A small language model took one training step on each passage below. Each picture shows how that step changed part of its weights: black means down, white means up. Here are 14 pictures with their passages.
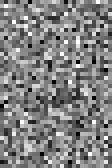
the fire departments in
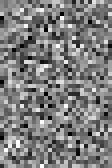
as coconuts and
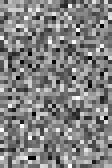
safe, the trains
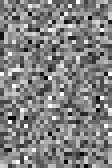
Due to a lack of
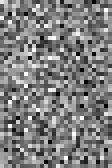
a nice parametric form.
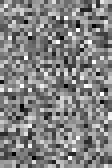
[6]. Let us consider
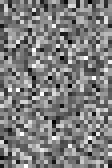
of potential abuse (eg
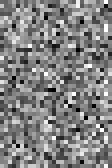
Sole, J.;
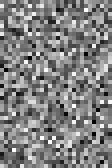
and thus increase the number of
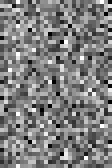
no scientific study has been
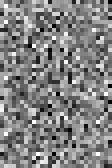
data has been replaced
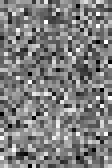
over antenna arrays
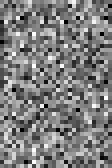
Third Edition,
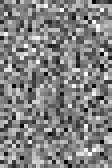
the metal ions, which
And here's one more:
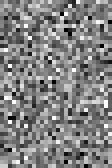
to a lateral flow
